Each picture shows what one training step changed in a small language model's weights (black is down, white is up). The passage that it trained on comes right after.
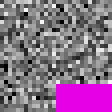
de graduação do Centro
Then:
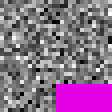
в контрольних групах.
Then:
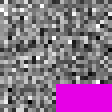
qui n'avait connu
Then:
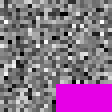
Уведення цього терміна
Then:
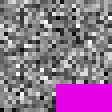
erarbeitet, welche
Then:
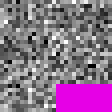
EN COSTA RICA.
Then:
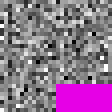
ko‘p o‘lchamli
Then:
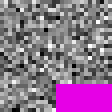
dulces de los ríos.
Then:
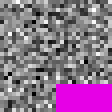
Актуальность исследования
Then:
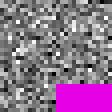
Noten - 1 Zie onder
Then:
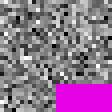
vervolgens zijn
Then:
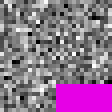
Я, дослідженню якого
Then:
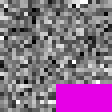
pentru realizarea politicii de
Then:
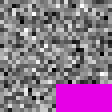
kom det fram at seks
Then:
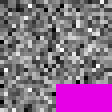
und kostengünstigen
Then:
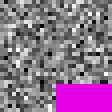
privire la calitatea dar și
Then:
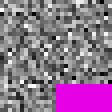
la vez que se articulan estos
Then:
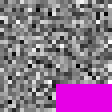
concerné. Il a analysé
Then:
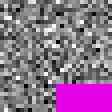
вагомні результати вивчення
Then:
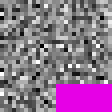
qilingan tarjimalar o'zbek
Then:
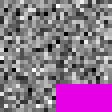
a compreensão da história e
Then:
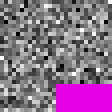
Leblois, S.;
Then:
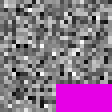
المالية المصرفية
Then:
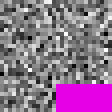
nakasusunod sa mga
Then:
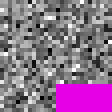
saya mempunyai strategi
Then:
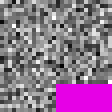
», Revue internationale du
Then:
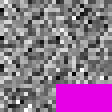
O'zbekiston Respublikasi
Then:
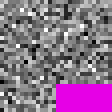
превосходит ширину
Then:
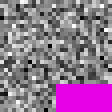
unter den einzelnen Community
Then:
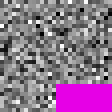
*A quádrupla
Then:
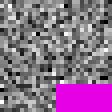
oʻsish kabi kuchli
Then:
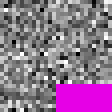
– направленість в усі
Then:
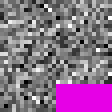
maupun kerugian non
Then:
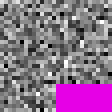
иностранных студентов
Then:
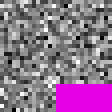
a la construcción de los
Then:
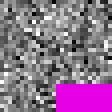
Inventário Anual de Bens
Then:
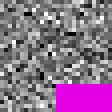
mais expostos aos riscos de se
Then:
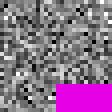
Ю. Атопический
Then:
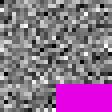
2.6. Análisis
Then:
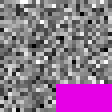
parentalité de la femme et
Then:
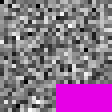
Tarmoq xavfsizligini
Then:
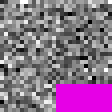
politique d'en tenir
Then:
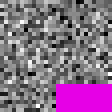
boshqa ilmiy tadqiqotlar bilan
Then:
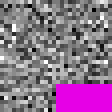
San Teodoro el Estudita
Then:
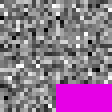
de cura, umidade e
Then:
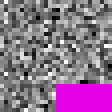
qilinadi. Kitob
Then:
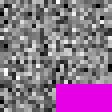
α – cioè l'altro
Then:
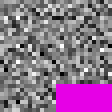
bo'ladi. O'qituvchi
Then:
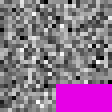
oshirish usullarini ishlab chiqish,
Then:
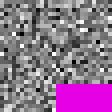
harbiy salohiyatimiz
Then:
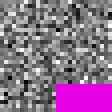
secara teratur, dan makan
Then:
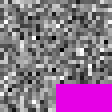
va sanoatning rivojlanishi bu
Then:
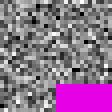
strips in their pages. It
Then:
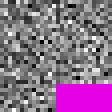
alumno. Exposiciones,
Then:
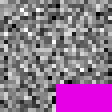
Universitárias. Vários são os
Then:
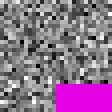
иностранных юридических
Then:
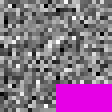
иккинчиси (у
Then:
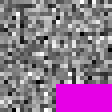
le théâtre à la culture
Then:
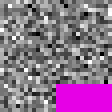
общественной миссии, важной
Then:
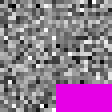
qui en fait autant. Cela
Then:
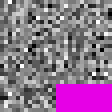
va 打 “da”
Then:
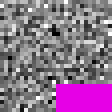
qanday imkoniyati cheklangan
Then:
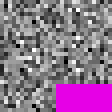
Bo'riyev, R.
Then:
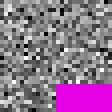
sintaktik ravishda
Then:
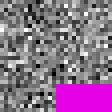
факты)» - последняя
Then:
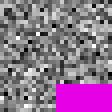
The Way of Science. 2014.
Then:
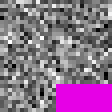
produto agrícola da
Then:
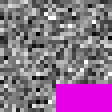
da bu süreçte
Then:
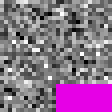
своем темпе [10]. Это
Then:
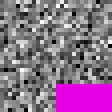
principalmente no âmbito
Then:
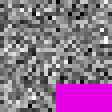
hamda ko‘rgazmali
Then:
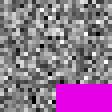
significativas entre MR y,
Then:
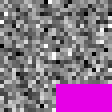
de la Provincia de Santa
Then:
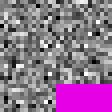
fue un diseño del modelo de
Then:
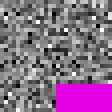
Verba S. Civil culture and
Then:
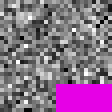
Riko. "Warisan
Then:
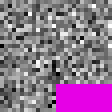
l'importance du modèle
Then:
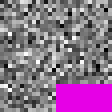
nun in voller Frische
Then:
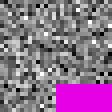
Vor dem Hintergrund der
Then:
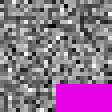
кўра, қимматли
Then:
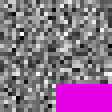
αύξηση της
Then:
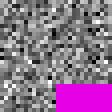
han otorgado estos
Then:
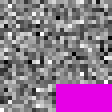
bunday fazilatlarga ega
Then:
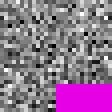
сифатини ошириш,
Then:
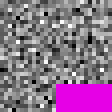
amaliy faoliyatini boshqarvchi
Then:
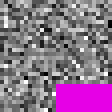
ця слідча дія
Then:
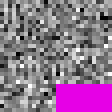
Beroep en betoogde dat
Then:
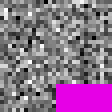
acesso ao ensino e aprendizagem tem
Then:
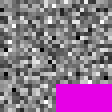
yulgʻunni suqay
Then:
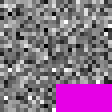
azotga nisbatan
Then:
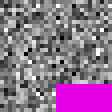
que malgré ses performances
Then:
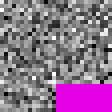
из Нукуса совпадает
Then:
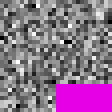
Oleh karena itu,
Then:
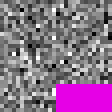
éléments communs et qui
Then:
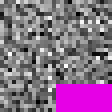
*Journal of research on
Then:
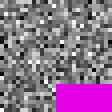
de la BHI para reducir
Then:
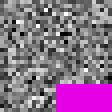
hasil ghasab, jual
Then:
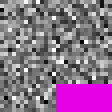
ta'siri - ayniqsa,
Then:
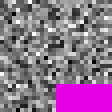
terminlarning strukturaviy
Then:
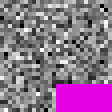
adapun saran yang ingin
